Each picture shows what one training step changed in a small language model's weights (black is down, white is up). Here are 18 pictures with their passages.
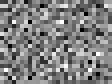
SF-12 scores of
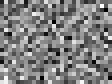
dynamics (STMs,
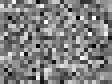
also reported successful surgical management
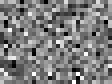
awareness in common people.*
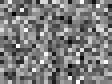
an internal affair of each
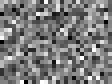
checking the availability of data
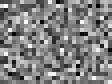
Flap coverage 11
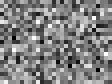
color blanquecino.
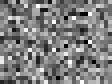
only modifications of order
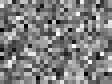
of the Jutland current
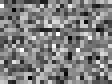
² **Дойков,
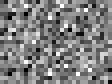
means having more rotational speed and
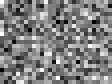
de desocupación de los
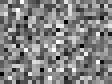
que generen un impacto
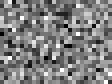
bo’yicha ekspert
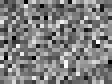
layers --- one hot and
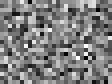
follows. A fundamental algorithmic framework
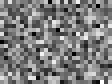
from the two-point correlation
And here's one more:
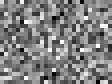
linger\_con} and
